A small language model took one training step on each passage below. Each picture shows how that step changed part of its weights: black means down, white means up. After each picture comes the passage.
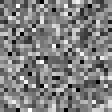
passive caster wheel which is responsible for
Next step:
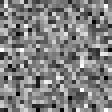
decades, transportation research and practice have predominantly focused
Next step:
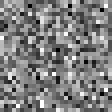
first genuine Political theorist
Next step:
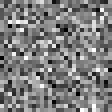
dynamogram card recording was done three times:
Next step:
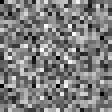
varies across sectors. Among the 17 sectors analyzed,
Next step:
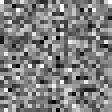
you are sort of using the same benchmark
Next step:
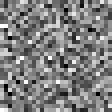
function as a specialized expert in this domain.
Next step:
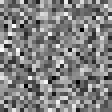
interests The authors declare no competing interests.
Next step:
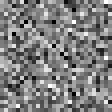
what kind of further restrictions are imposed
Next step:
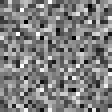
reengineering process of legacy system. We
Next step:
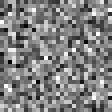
Circular Economy R&D - Research
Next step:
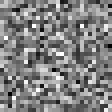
all of us. Parents use this to
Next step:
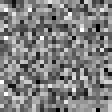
number of cells are stacked on top of
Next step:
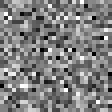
The electrolyzer system costs comprise of
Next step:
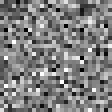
application, e.g. ~1450
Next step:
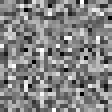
and Technology Edition)*, 41,
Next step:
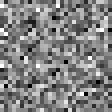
of *hika* has been regarded
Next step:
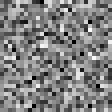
interface (Cr-on-V or
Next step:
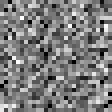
content [5]. Measuring the
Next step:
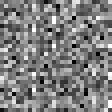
activation in NK cells both supports their cell
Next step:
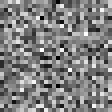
weight of plants, dry weight of plants, estimation
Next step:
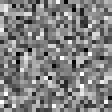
there are some strange disconnects. It
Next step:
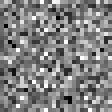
This study is aimed at determining the management practices and
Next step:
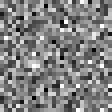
was to check the impact of grade sensitivity on learning
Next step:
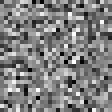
engineering capabilities. In addition to this, a particle
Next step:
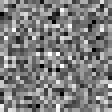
– points to a comprehensive framework for moving toward effective
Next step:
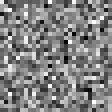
are undergoing preclinical and clinical trials
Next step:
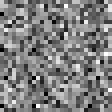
would receive 15-20 shillings. And
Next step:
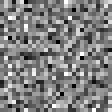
lines intergenic regions. Horizontal line
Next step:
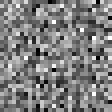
Chair of Ceramics
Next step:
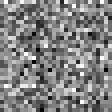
rapid palatal expansion plus face
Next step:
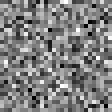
there was no pre-defined categories as this
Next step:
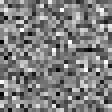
affect space; the respondents were required to fill in
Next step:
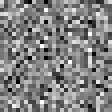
assessment of *mlo*-mediated resistance and
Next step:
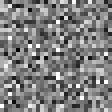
their ideas with strong points and evidence builds
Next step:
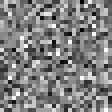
(left panel) and for every centrality
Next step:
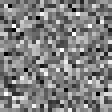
role in success of project these are, 1.
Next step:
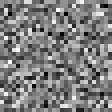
systems operate, especially regarding the processes behind essential
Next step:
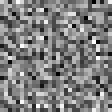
other area is a unplowed fallow
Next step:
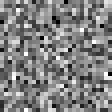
Treaties on audiovisual
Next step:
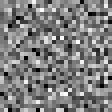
MET linearity was observed. The concentration of
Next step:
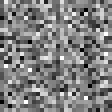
global health equity to address the global disease
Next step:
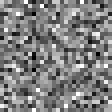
with his permission. We acknowledge the potential
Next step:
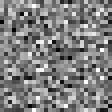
COMMUNICATION) Has the time
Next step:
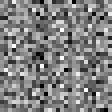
Fedchenko, and O.
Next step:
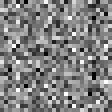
Hillilo, María.
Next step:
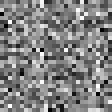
(SS II) Mathematics students in
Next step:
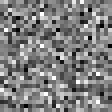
enhances output multiplier of the
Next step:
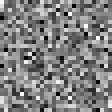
is molded in a gas permeable
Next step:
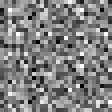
owned or managed by survey respondents. Most egg
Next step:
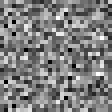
equipped with knowledge relevant to the future workforce
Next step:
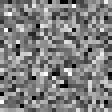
speed. Wall-clock time is shown
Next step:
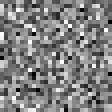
phase conductors of the considered cable line during
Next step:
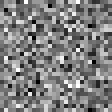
Dr Mimiko former Governor
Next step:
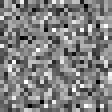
Therefore PMV with outside insulation was most near
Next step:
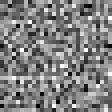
regulation concerning NeN is of root and key
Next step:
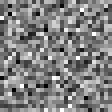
topological space related to the notion of soft
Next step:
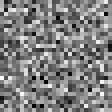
of socioemotional needs; (4) establish
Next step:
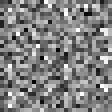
peripheral mononuclear cells
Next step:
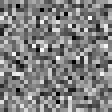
European Alliance gives credibility to the successful
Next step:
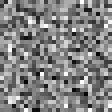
zeta potential Surface wettability of
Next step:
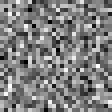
24. Qarshi Engineering – Economic Institute
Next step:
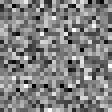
working in pharmaceutical 3D printing and
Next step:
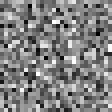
assays were loaded separately in 5 μ
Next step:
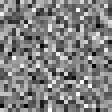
integumentary system which still falls
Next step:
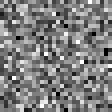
MAPEH, and had attended few
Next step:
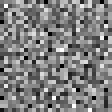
old boys. *Journal of Cardiac
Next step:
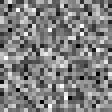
samples from their shells and sell (with
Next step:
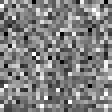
to Environmental Audit Environmental audit means that
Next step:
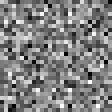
sec, a constant, W lift, K
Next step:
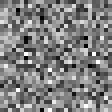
$f : V(G) \rightarrow
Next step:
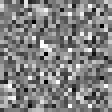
the same entity, and suggest a standardized
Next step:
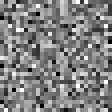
oil production amounts to about 3.2
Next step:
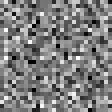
McIntosh power amplifier, was
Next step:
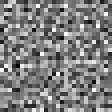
testing the hypothesis. Results Table 1.
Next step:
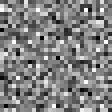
of multiprocessor task scheduling is
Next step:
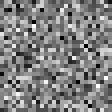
The always ask question or demand is extending
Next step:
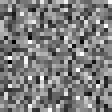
GCMS/Headspace analysis and the
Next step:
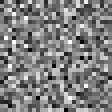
percentage of slip decreased from $27.37
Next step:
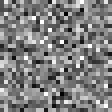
This calculation serves as a representation of the extent of
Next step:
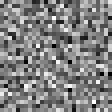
external and internal elements of the management process of
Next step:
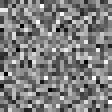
Zones: When planning free economic zones
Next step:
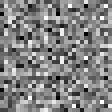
family history were the identified major risk factors of
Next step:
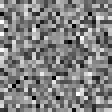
disc. The findings will be discussed in the context
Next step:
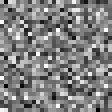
“net”, “web” are different in
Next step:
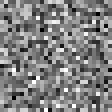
\dots,$ and x_k represent the
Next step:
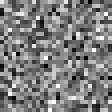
demonstrations are guided by instructors with
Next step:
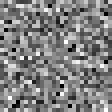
quantity (Q), safety factor (k), production
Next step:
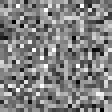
the multifactorial nature of cancers
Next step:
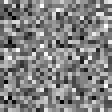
support mechanisms and tax incentives.
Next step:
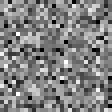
them, it is necessary to adapt professional education to
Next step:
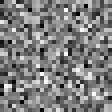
in COMSOL. controlled tensile loading
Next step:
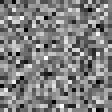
nonbinary groups into an institution of
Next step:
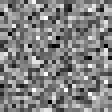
been accustomed to using is that of a
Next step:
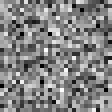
a way of imparting such shared universal
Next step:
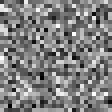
of course, require more taps. It should
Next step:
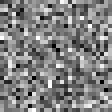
of infants fed breast milk exclusively
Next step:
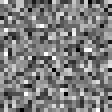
SERVING as an example of cutting
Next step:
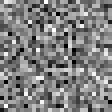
methods of conservation of agricultural by-products
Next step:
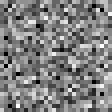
result suggests that farmers in Bacnotan,
